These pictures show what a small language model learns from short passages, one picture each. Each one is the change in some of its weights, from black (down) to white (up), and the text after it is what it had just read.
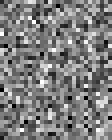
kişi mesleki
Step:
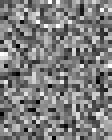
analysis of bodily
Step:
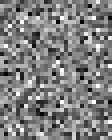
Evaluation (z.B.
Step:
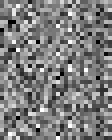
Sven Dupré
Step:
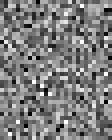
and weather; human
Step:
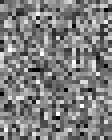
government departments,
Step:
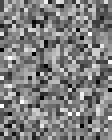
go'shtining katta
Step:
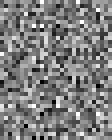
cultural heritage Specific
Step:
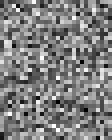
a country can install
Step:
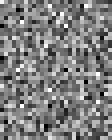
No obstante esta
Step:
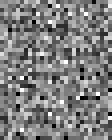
organın işlevini
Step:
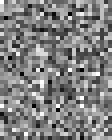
dimensions - progress against
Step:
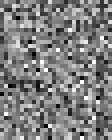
that assigns a measure
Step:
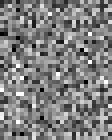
kiritilishi haqida alohida
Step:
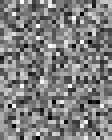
S.D. dependent
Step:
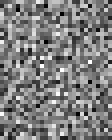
período, mas,
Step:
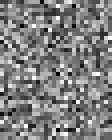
and if not then marked
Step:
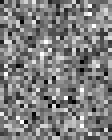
hace Bunge
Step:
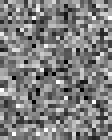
state CONCLUSIONS
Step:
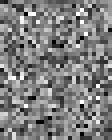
extra fluid in your
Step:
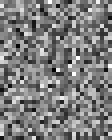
output of irrigated
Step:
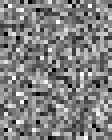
– Наманган :
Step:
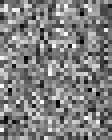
schools. Hence the hypothesis
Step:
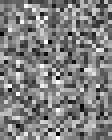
This tool comprises 10
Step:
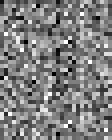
Bursa Merinos
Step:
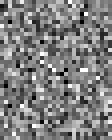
10 Critères
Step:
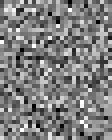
mostram fundamentais para
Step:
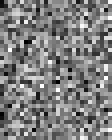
la marcha de los
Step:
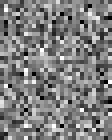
DataMaster comes as
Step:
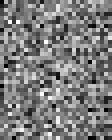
H. Maurer,
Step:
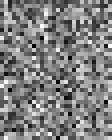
node using publish
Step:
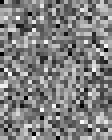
and action-research
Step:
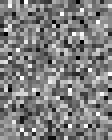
– вона й не
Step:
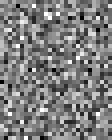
enfermedades y control
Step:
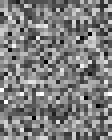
converter is a power
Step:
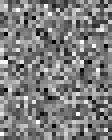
що визначають
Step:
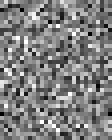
of women in Imperial
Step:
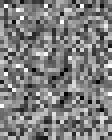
radiación solar.
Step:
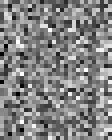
a common pathway and
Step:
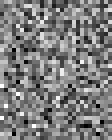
The service (SSB,
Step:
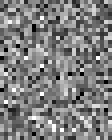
systems ($M = Co,
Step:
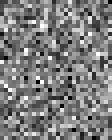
Tbilisi State University
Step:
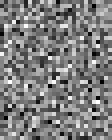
sharing of data will be
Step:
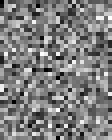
Belgorod region
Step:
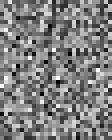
time of the crisis,
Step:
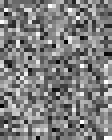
to WU. After implementation
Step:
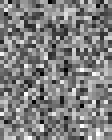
power of the circuit
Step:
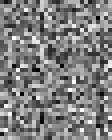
Furthermore, the information is useful
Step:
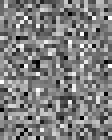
و فواید»
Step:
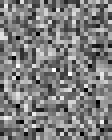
be more than twice
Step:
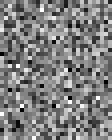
needs and preferences enhances
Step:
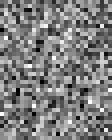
DRTS simulation
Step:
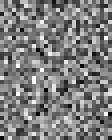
COOLING Conditions
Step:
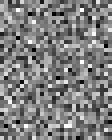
of nagenoeg
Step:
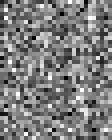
um coletivo de trabalho
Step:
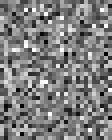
aún teniendo
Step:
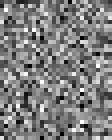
IoT Weather
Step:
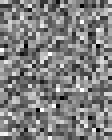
the infected file.
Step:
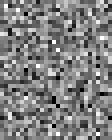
П. Н. и
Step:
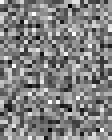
the data, failing to
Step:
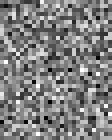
curable karmic and
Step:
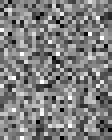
Office Funded
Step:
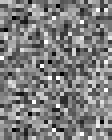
поле сказки,
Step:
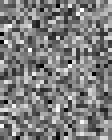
in rendering a
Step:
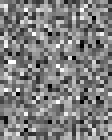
номи ва ташриф
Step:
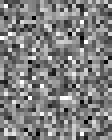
назван род.
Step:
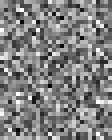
in front of a
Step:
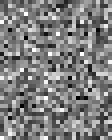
transgenic lines,
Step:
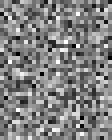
and create opportunities for the country
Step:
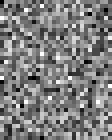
the haptic feedback domain
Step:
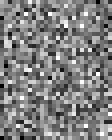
a general agreement with the
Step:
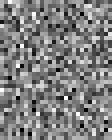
chiqish; Xulosa
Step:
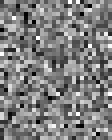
з канівського
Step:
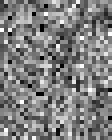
Longer term outcomes
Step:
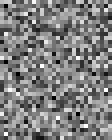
относится к
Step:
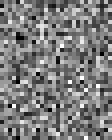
just symbolic. The Security
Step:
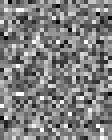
adjustment of the lower
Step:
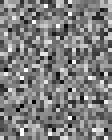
los rasgos del
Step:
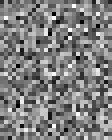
mode (3) is
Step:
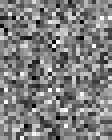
ko'plab yondashuvlar
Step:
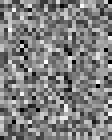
the image with λ for
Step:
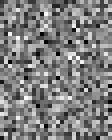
yang membatasi.
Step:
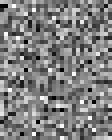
Предложен метод
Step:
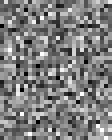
liquid to create a
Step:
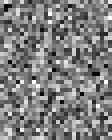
number of untreated
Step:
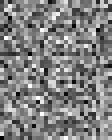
era of globalization, the
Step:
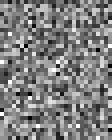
ишларини амалга
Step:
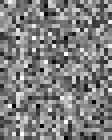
которых составлял
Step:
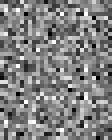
і біблійних
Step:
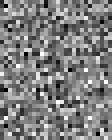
y el sector privado,
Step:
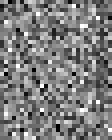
environmental concerns continuously influence
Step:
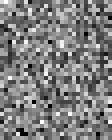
valyuta aktivlari
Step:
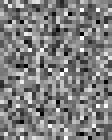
The entire human body is
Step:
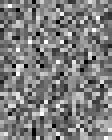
O Some Physiological
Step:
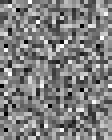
of panicles, which
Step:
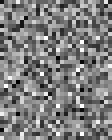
to inform the project overall
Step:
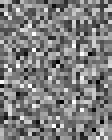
in learner engagement,
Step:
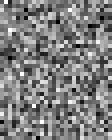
languages are mainly used to
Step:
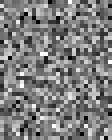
core molecule
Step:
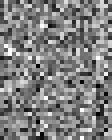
some essential recommendations.
